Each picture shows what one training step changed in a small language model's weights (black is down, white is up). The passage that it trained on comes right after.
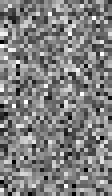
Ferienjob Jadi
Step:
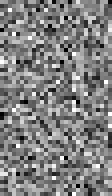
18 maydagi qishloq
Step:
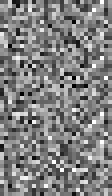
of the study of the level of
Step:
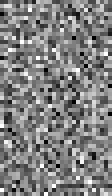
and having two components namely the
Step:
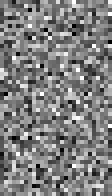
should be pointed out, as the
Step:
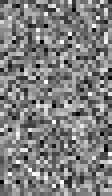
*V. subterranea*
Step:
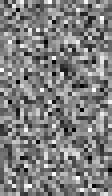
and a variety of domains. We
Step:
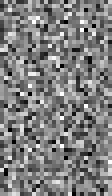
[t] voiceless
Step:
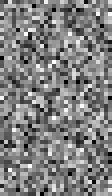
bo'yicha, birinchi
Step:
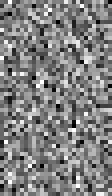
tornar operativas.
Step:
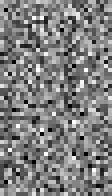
scalar field and potential function to the
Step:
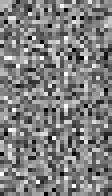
angegeben werden.
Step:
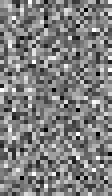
the discussion in the beginning of
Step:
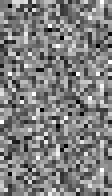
of the turbofan engine
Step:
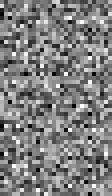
кўра миллий
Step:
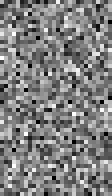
Bugungi kunda
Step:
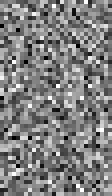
they are referred to as neutrons
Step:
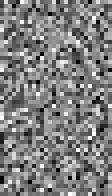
be evaluated collectively. This
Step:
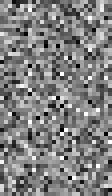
in the design of the clinical
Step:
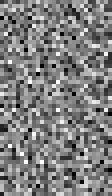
where \mathbf{S} is the
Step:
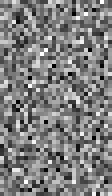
genetic rat model of
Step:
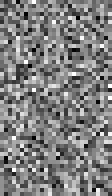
been investigated since the beginning of
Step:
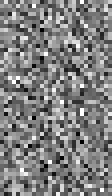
Agricultural Sciences,
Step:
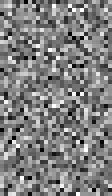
set the logarithm of the production
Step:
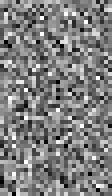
private sector and others.
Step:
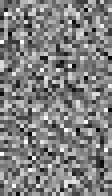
can exhibit metallic
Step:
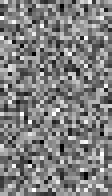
quality of research, provided by local educational
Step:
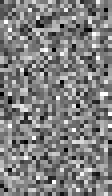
leaves from weekly body weight
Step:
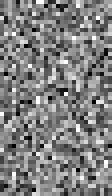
is sustained in hindsight
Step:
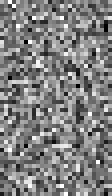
be delineating an outflow or
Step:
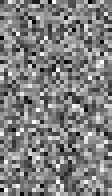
initiative with high-throughput
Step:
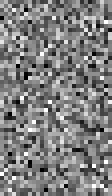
Since there is no relevant physical scale between
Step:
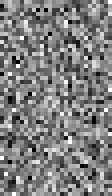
one can finally write
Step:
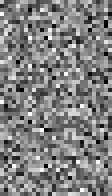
sotib olib,
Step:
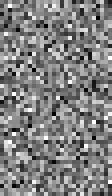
that Barrick's method has a
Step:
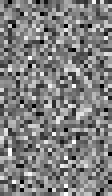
genellikle zorlu bir
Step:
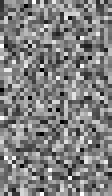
education majors. The
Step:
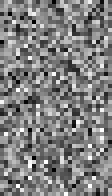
last in 2017 with an average operating
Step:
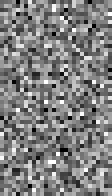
using the matrix of Equation\
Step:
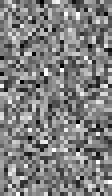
Allen. Para isso,
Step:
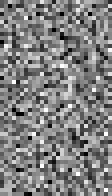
conductivity, we have: (A)
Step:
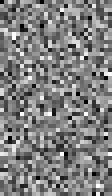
Germany. Services should therefore
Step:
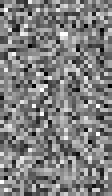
to search for metastable
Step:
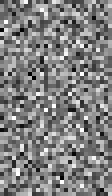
routes. From the
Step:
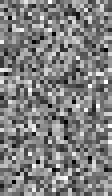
case, it is expected that soon the
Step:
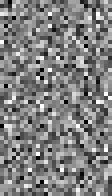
aqueles com doenças
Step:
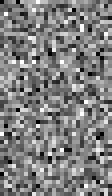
for population III stars through
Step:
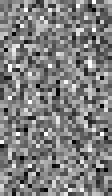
Esule è la visione di
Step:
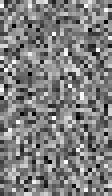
selain itu email Rinfo
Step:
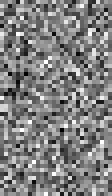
proposal of photons and derivation
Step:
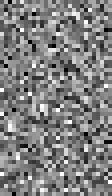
axis represents different activation functions and y
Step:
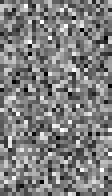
course of lectures.
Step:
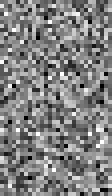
to be grain growth of the
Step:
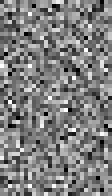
offer both Prof. Maria
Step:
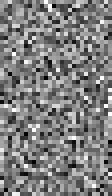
innovation ecosystems are
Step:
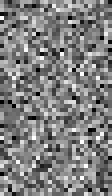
-- X-rays: stars}
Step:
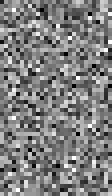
von anderen Fachleuten
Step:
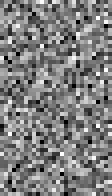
gas disk, we assume that
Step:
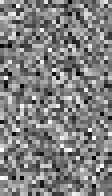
others) \cite{Anna}.
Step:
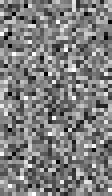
centrado no paciente e
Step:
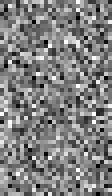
CENTURY - >
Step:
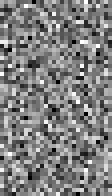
Search for the Quadratic
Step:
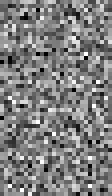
Согласно этой
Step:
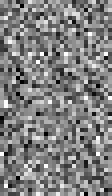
de visibilité totale ou
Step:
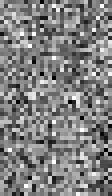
is shown). The static-lattice
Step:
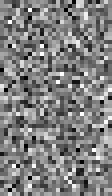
human civilization, and which is
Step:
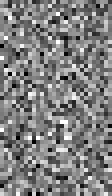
system is implemented, which is responsible
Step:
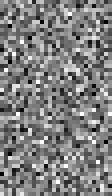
excludes repairing of
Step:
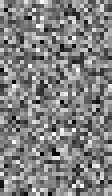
indexes can be defined as follows:
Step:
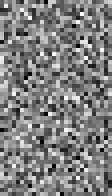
Social Sciences Centre
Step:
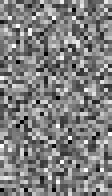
the waveforms from each channel.
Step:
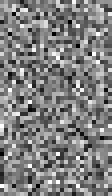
A similar trend was also reported by
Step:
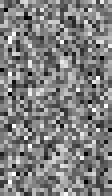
would raise is more for their
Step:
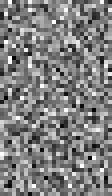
can give the terms which are relevant to
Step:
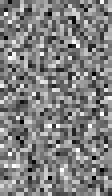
learning consists of training algorithms on data
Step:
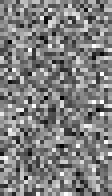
known as IR and is governed by
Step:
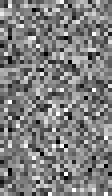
تُسجَل لها
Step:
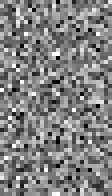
Information Retrieval is based
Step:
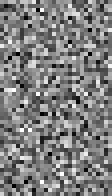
и учеников. На
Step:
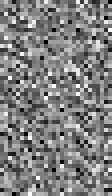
CERTAIN POWER
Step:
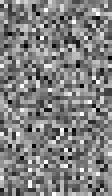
пор группы
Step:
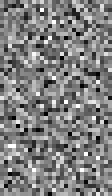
інновації та передові
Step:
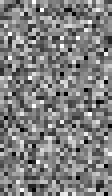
зокрема погрозами
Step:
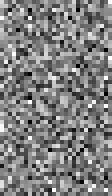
recuo dos planos da face
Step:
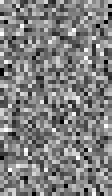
Kotler e Keller
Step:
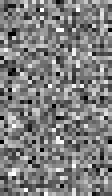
діяльність членів
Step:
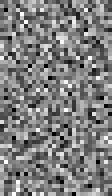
are always below unity in this temperature
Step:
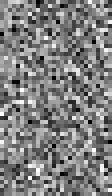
Eddington y Einstein
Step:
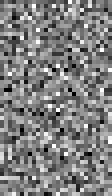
\begin{equation} {\cal V}
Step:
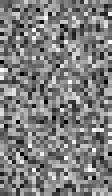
Hurwitz if and only if
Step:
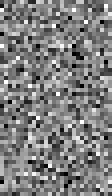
coloured surfaces
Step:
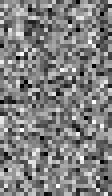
of famines and preserve their
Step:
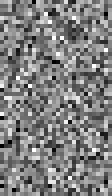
mata terutama mengenai
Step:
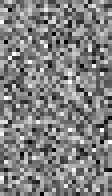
ring) cm⁻¹.
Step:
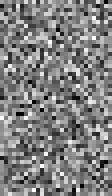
acoustic scenes and sound
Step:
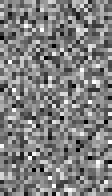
385 The mean SAAS score
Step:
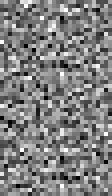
impact, i.e., the
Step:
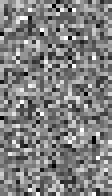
manner and explains why these
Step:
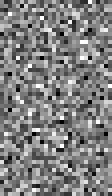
التي تعترض
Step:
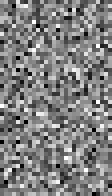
based on computed values for the D and
